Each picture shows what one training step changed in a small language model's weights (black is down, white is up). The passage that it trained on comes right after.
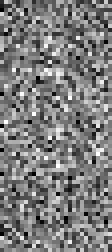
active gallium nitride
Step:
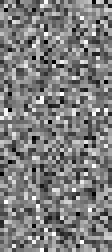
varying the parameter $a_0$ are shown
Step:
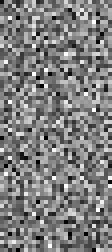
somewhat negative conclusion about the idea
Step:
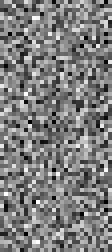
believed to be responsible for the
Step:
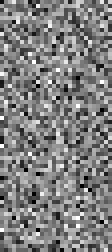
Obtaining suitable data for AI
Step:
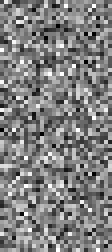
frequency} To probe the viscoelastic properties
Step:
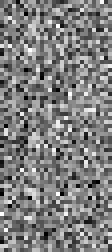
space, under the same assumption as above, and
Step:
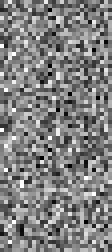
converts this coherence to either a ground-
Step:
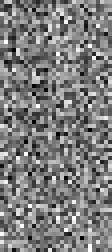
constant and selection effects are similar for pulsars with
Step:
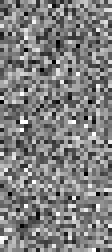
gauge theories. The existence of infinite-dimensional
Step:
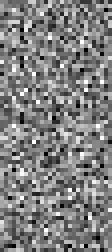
\Z -graded algebra $\Sa$ are
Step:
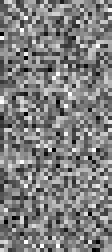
the FP6 program, contract No.
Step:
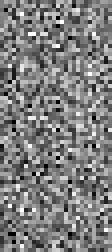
higher-order reflections. The sequences of
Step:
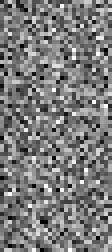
can achieve unsupervised learning in
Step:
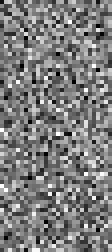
with transit and radial velocity measurements reinforces
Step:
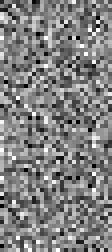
accuracy when processing on TAKS combination
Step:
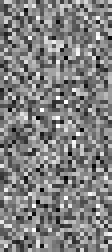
of the information diffusion process, which is very fast
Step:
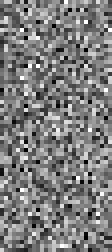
A and B phases. Above the
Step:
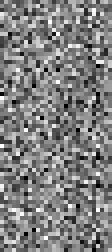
overall macroscale evolutions on the array
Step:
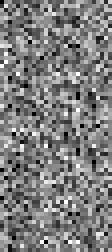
oxygen abundances of H\,{\sc
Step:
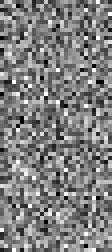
importance for an open data release, as
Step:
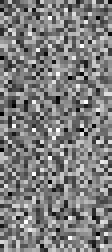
The paper is organized as follows. In section
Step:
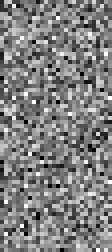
treatment in a unified approach and specifically
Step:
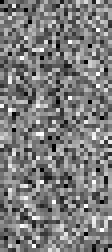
massive companions. Three others,
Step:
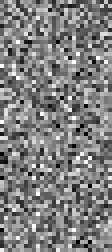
the system \citep{msf+15} point
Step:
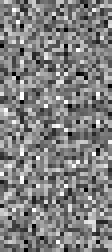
and $\mhalf$. However, the peak
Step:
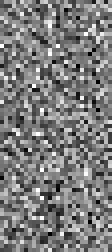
multi-task problem. Our main contributions are
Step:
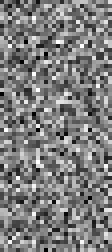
parameters are consistent with a maximal atmospheric
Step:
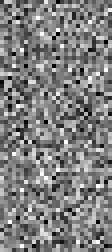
temperature of 57700 K at an optical depth
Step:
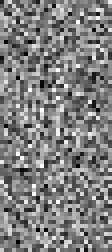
geometry that is probed by these BPS
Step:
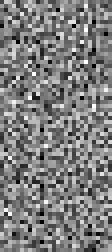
in the presence of a weak static nonuniform
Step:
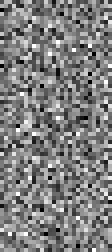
foundation for such approaches themselves.
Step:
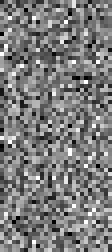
ionization. Based on the parabolic
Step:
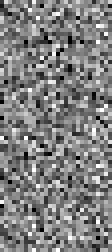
1.6 eV. The drastic
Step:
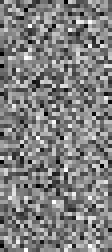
bending energy, leading to the linear
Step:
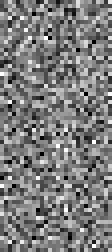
these scenarios the main contribution comes from the halo
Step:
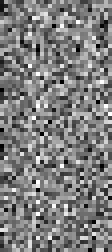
pupil. The retrieved
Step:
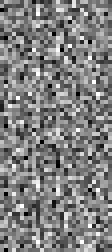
dependent conductance of arrays of
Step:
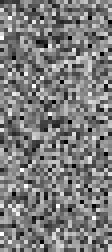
couplings, higher $Z'$ bosons,
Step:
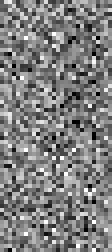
the double-beamed AAOmega
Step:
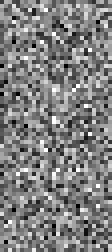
analysis we fixed the log(g) to the
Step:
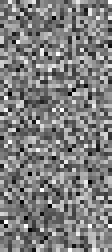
$10^{20}$, one cannot immediately
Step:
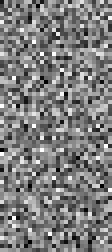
u}=1.5$. The injected electron luminosity
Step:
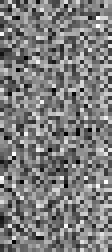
In this paper, we present experimental investigations of the
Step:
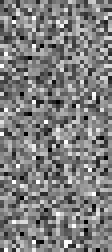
results by integrating the partial current
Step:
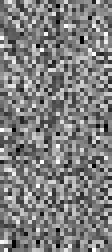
the eigenvalues, the cavity modes exhibit zero
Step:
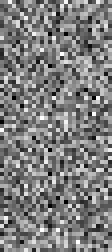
the manuscript, we use three use cases
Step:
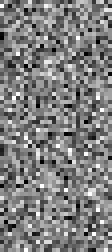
are used to help refine the mental model of
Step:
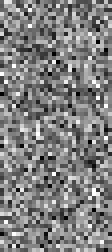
a maximal value for the kick velocity from
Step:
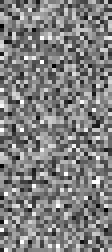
MIPS images in addition to diffuse
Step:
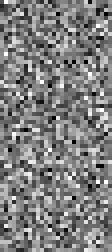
divergence of entries at large indices
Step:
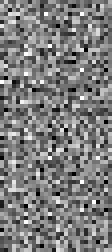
\bibitem{sicpom} A.
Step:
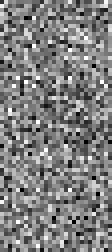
dashed vertical line $\gamma=0.12$,
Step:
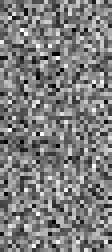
mass, the discrepancy between the models of
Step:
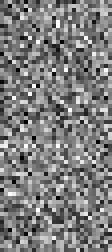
IFI current status can be found in
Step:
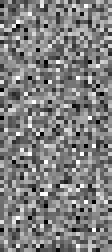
and B.~L. Altshuler.
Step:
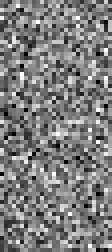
strong magnetic fields should repress solar differential rotation, in
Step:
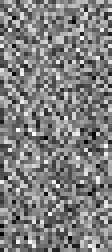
the sub-regions with larger variances. The
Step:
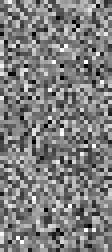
the target can be grown between $T_D
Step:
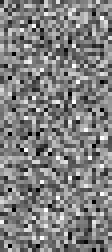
crucial for the MBCs.
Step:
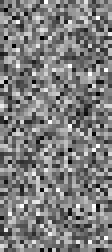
error of 0.99\,mrad was obtained
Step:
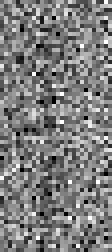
is completely equivalent to changing $\lambda_2
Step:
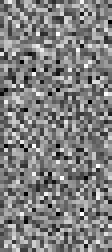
the solution is asymptotically flat and its
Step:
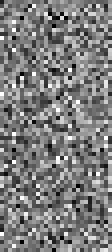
\psi _{n}\right\rangle ,
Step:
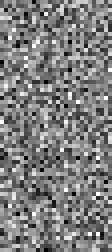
radiation energy density, respectively. If we take
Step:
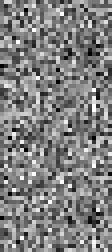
of the smectic director and that in
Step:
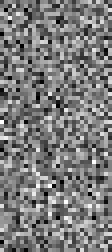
weakly coupled hidden sectors. This
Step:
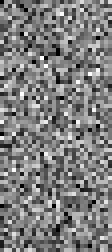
do not vanish in mimetic theory with higher
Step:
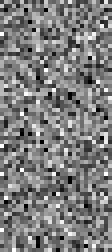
broadening of the moir\'e localized
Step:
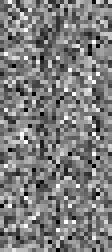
the hadronic form factors. Therefore, the
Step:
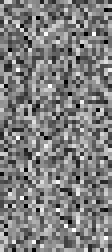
satisfied by D, H and K is standard
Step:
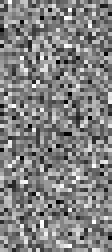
vibrational one (\ref{DW})
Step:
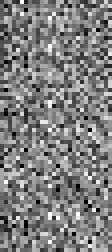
and software competitions addressing SAT and
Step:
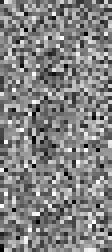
with $\delta_S$ in the testing set
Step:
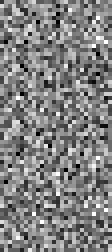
at an optical frequency, to relate to the definition
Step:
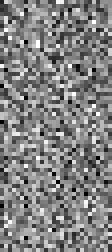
with energy- and time-resolved analysis of
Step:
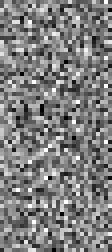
\noalign {\vspace{0.05cm}}
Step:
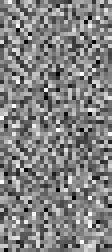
the proposed method as a function of different levels of spatial
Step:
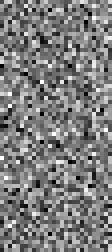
we have also obtained county-specific
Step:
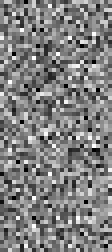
of GRBs $\sim 1$ per
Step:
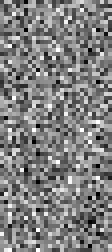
of gravitational wave sources including the nature of extreme
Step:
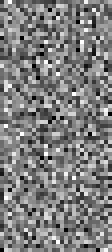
an easily interpreted form requires further analysis.
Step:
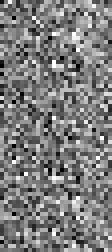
Figure~\ref{fig:Fe} shows how
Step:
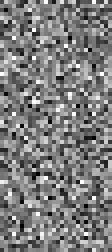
candidate for constraining the strange PDF at the
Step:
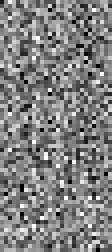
itself as a symmetry of $f(z)$
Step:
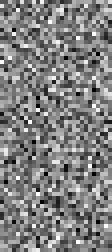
calculational ambiguities do not prevent
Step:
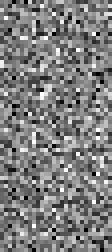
University, Tokyo} % TMU
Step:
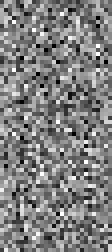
according to the equivalent width $W_\lambda$ of
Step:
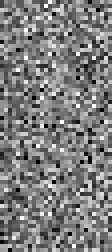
job title corresponding to Software
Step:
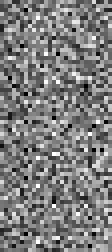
most widely used tools for evaluating the
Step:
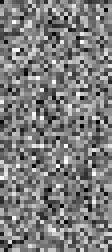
\omega$ and define $q_z^2
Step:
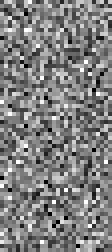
related to the number of counts and the uncertainty from
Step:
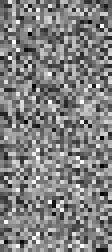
hierarchy of algebraic structures and algorithms
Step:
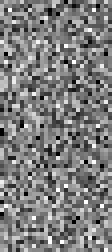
C_{\text{in}}} \end{equation}
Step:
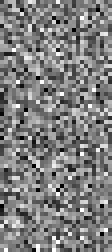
$r_i$ parameters). Similar to what
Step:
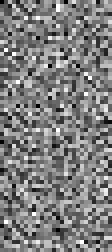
model is fully explainable, setting the framework to
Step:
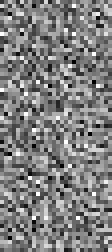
filtering (CF) is the
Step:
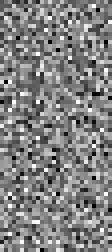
DF t-value p-value
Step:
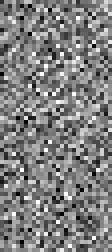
satisfy \eqref{unpaired} and
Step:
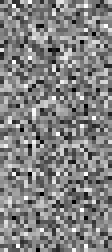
notation, $T \sim O(x)$
